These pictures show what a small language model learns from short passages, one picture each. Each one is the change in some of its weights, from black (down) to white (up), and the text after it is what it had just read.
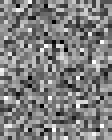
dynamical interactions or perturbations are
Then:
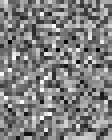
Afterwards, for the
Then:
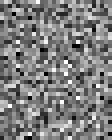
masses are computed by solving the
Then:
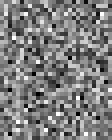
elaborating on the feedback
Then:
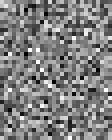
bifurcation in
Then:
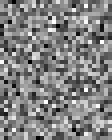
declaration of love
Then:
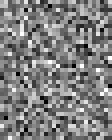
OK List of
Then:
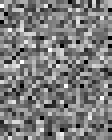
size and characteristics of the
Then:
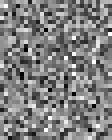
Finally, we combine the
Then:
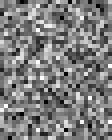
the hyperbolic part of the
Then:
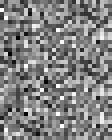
build brand equity through
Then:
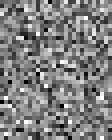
Development Economic,
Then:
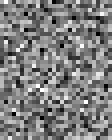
theoretical reason why the value of
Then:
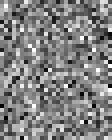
Rev. Lett.
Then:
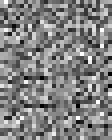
convergence and stability of the
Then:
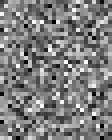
parameters, such as luminosity,
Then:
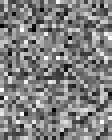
use 8-byte
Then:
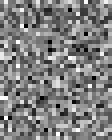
data, it was decided
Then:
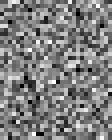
structure. The methodological basis
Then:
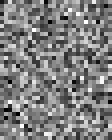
of $A$. Furthermore,
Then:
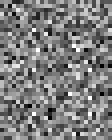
independent and of equal power
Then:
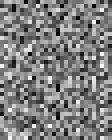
¹ Department of Engineering
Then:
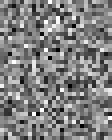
SLE to general plane
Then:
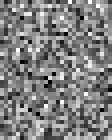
the 24 hours urine for
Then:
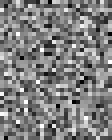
pollution, involving the
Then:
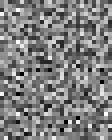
most prominent example.
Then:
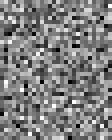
channels, not related to
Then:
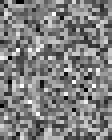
the diet. It is
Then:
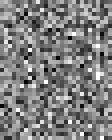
vocal tract.
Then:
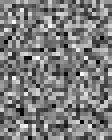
is a common type of shear
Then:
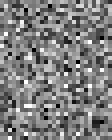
on analytical data), -
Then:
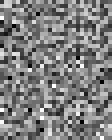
region excluded by the
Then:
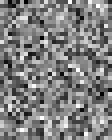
define the three-dimensional
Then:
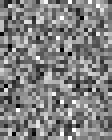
the acquisition of soft
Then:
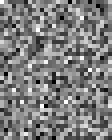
the frequency vector $\omega$
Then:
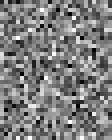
Pursuing this path
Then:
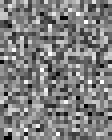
is local, $S$
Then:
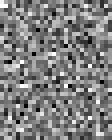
1 and Lemma 2, we
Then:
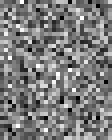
similar to the upwind
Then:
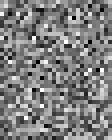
each bounded measurable function
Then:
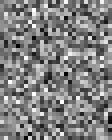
quality controlled assessment procedures, the
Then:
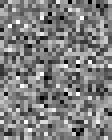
from the substrate cause the
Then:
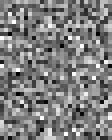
is closer to the original
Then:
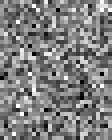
chapter for further information.
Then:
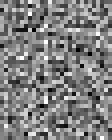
reanalyze four additional observations
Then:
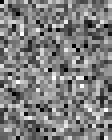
to obtain a variant of
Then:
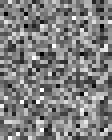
of expert systems is the
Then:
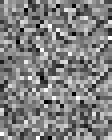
crops. There are
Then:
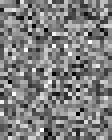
achieve better efficiency than the
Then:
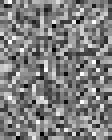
extensive air showers
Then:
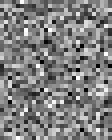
due to a decrease in the
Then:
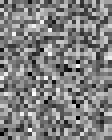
author upon reasonable request.
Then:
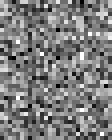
in ABGM to show
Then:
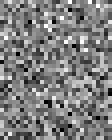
select what are the features
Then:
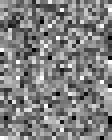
J. Frieman
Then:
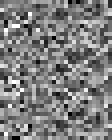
low luminosity and high redshift
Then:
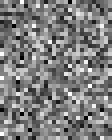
numbers. The maximum size for
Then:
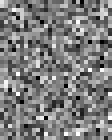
coefficient is equal to 4,
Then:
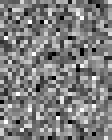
this gives the flavor
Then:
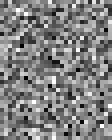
intertrochanteric fracture
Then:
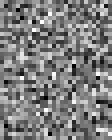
of biodiversity affect
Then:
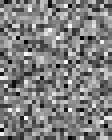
calibration spectrum (red) scaled
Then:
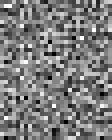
and lime Duff
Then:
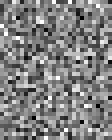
above, the penalty
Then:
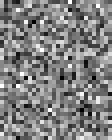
monitoring. The economical
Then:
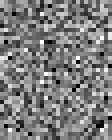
Since both input feeds are
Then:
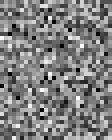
to return to the original
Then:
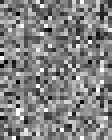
to a constant FOx
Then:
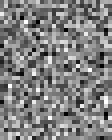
our feature case studies aligns
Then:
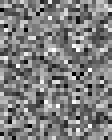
with only rotation, the
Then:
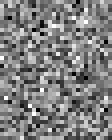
of classification of spoken
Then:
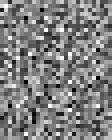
have been addressed where
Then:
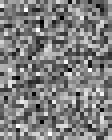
the specific heat magnitude.}
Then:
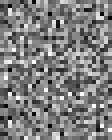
is not necessarily strictly positive
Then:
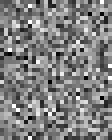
modality challenged the
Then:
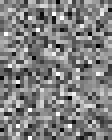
an NF need advice for
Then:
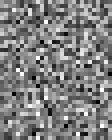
sorting does not always produce
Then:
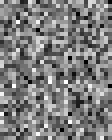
the subgroup generated by the subgroups
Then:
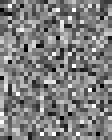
paper, we propose and analyze
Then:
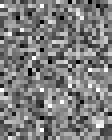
when the area of the
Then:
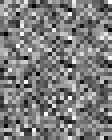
VHDL that
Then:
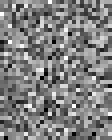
you know that with your
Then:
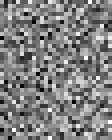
during course of criminal
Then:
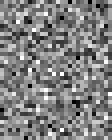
of the derived parameters of 100
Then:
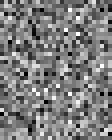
both schemes are needed for
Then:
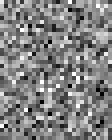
seen in all the determinants
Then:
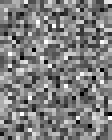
open problem in this setting.
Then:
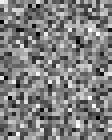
hypothesis is thus that the generating
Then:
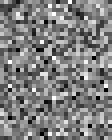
The electromagnetic radii are determined
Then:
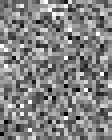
groups and their applications.
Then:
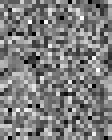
not the fifth.
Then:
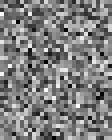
some parts which are responsible for
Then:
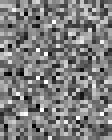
lipid profile, especially
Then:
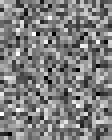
overcome by a description of
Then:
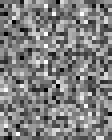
\end{equation} uniformly
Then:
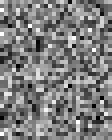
block code. In the rest
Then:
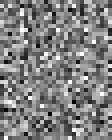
and introgression with other
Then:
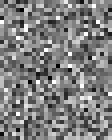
properties (called properties P1
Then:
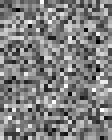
68\% quantiles.
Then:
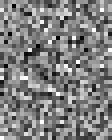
land use monitoring" Matt
